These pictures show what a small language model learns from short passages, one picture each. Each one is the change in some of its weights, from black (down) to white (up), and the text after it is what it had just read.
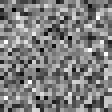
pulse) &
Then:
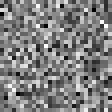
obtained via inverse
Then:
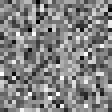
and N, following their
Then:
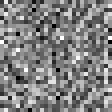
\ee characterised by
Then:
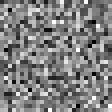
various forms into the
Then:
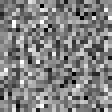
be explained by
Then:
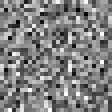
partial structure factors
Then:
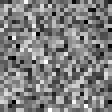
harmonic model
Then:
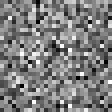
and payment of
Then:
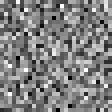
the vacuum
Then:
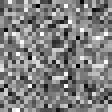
strongly connected
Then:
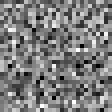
some patients
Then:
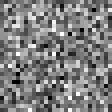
recommendation level
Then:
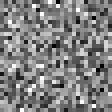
behavior is observed if
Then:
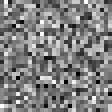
a bad repute
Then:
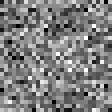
get a linear
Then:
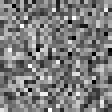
in the phase image
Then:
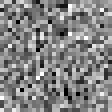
and subsequently
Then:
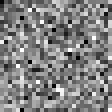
This served the
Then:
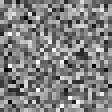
health effects of some
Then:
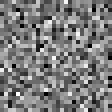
and are centred on
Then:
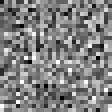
for a better
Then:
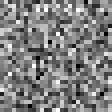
and queens may
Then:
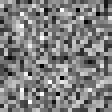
MSRB model
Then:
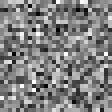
emphasise the
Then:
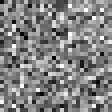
production, subject
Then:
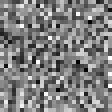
only difference is the
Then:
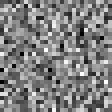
the rotation
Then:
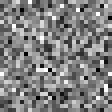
SYN and
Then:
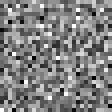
frequency is: $a
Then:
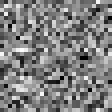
presents much lower
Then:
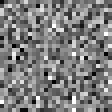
wider memory
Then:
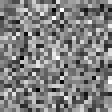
the notion of
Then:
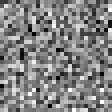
training. For our
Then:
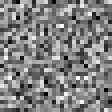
rubber base
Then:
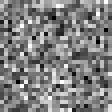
HCl by these
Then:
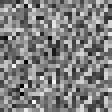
the presence of an
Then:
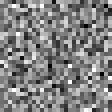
sum of terms of the
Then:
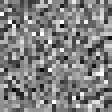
correlation and regression
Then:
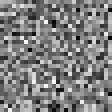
local switch
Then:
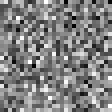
beyond their
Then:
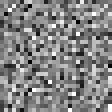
to the solar
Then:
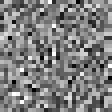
structure. Then,
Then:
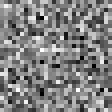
is also responsible for
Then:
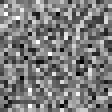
accurate effective potentials
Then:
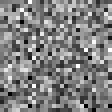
with other stuff
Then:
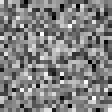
a Facebook
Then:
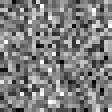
it above: a
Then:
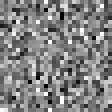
in the convective
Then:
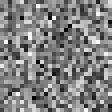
both Windows
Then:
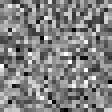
of Genetics and
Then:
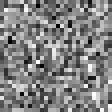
tasks using a
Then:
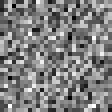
uncertainties in
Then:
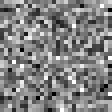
$A$ the
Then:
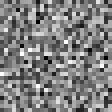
and Black
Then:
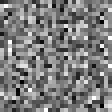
work could have on specific
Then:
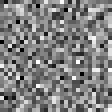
interesting to compare
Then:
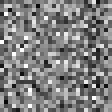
effects on conditioned
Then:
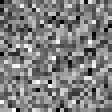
These metrics are
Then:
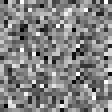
glucose and
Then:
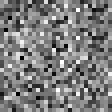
strong magnetic fields
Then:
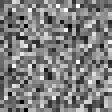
To study the effects on
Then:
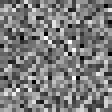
the corresponding cleft
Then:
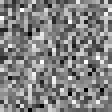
unified framework
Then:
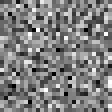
we need a model of
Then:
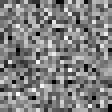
needed by some
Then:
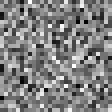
different regimes.}
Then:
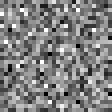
did actually
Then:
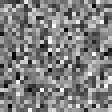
the data in addition to
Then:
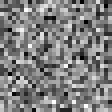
H M Yeo
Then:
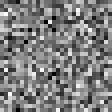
paper titled
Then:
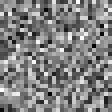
model is trained on
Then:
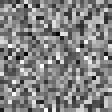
the point cloud
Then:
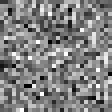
XPS showed
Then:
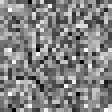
in demand indicates
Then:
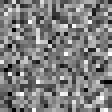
resonances and we
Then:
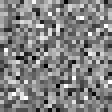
Paper 1).
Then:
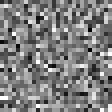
have to assume that
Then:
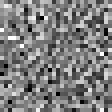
is preserved.
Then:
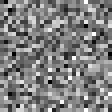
practice or expression
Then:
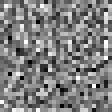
line generated by the
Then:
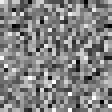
of Disease
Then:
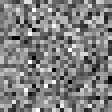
to each other. The
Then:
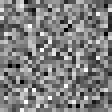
physical (with
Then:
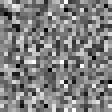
be said for
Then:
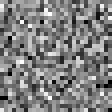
Table 2:
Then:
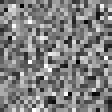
Treatment changes
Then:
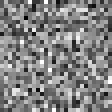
absorbing such
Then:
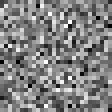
traditional string
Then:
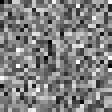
We begin by
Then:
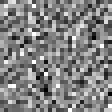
model. The model has
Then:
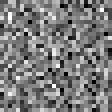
the parameter spaces
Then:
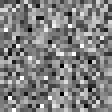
the "Holy
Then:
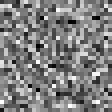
have been done to
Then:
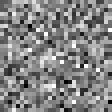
\pm SD
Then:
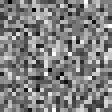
the Deep
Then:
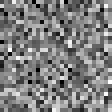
quite amusing
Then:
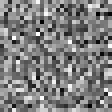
contain identifiable
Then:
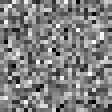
(including analysis of
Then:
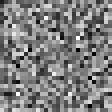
frequency and the reference
